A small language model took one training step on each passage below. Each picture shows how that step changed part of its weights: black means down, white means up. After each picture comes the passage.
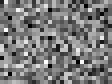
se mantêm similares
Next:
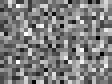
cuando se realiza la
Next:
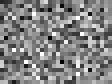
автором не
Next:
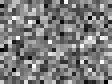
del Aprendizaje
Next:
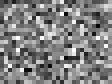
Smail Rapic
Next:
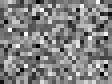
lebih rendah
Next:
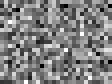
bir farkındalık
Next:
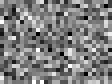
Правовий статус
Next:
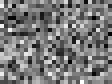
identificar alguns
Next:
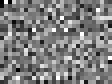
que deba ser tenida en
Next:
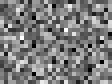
del domicilio, y la
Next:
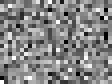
ta'lim sohasidagi
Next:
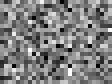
به معنای
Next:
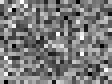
QI pode ser medido por
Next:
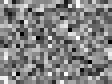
hectare, seeding
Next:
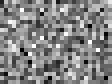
ideal é que seu
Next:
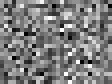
modeli koji su
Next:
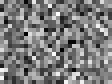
azul para a captura de
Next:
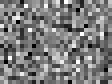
Além da resposta
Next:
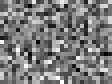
fim de gerarmos
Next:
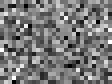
bosma nashrlar,
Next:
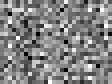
qilgan notanish bir
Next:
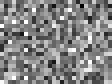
банк сектори
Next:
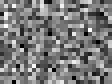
em nome dos Direitos
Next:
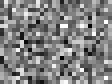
of Personality
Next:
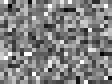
de Haar 's
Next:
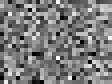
в общество и
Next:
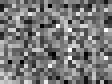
en el absentismo
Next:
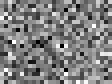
Endi momentlar
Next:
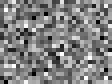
vakillarida ildiz
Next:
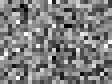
contribution to the problem.
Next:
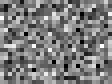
praktijk zal de
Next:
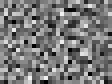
di bawah ini.
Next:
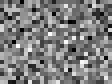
entendimento do processo. E
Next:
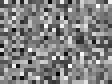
parteneriatele create
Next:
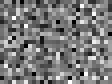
Number), as quais
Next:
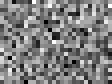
aliasă, două
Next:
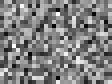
de remplacering
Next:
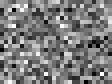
En ese sentido, en
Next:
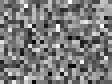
ya l' hi
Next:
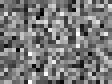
– e Artuchevskie
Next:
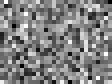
foreign countries and
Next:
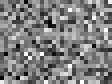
já foram emitidas
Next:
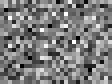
yo'li bilan yuz
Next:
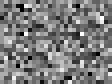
ишини бир
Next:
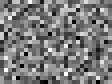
рақамли ишланган
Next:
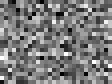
общее ожирение
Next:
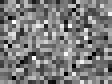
introducción de José
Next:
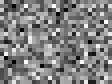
расчетной. В
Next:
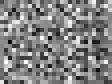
Areal Rhyhof
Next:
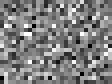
communicate with others
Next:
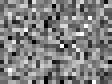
como en su interior. La
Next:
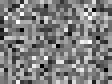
devido ao acometimento da
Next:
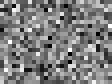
Bul túrtki
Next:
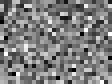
– початку XX
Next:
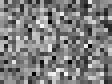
tanlash orqali
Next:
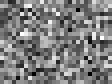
образования*, (8
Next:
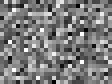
юзни таниб
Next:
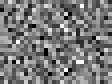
la representación, como
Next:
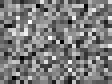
permite concluir que la
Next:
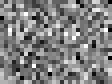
las dos últimas
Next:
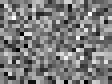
rápidamente las
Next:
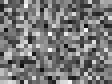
non essendo stato
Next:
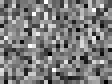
abaixo traz a
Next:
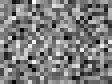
talab katta.
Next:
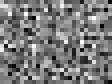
baho beradilar,
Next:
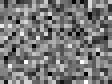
meio de pesquisa
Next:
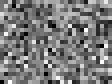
xos tasavvur va
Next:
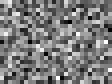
$grad1 f =
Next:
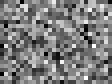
Universidad de Oriente.
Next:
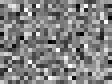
служения Богу и
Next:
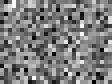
É no desenvolvimento
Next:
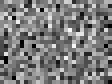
en la importancia del
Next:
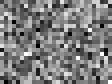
raqs maktabi
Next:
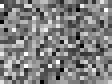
способом). Саме
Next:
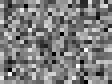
dem Eindunkeln um
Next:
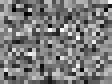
fjallað um
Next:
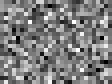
عبر مواقع
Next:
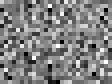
ohrozovala na
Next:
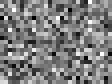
de bonnes armes. Un
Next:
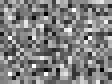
bir ildir. Bu
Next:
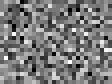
семьи, “от
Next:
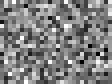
Kalit so'zlar:
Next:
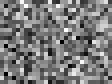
tizimlar bilan yaqin
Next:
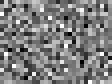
iqlimshunoslik va
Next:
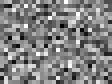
etilishi odamlar
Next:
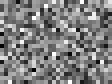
seus múltiplos
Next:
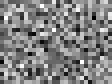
suicidas, sino que
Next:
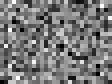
se dispor a partir de um
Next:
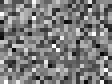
alabo os pido á
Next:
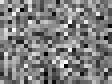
sehr rudimentär
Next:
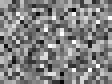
qadimda katta
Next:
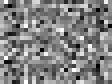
In J. Barnes
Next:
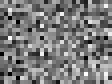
de Janeiro,
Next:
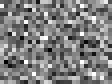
на гектар,
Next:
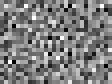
realizar uma sequência
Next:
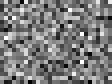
no parlamento, o que
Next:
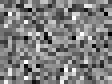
ходе его
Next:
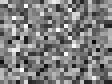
globalement la
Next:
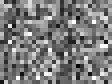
Курская область
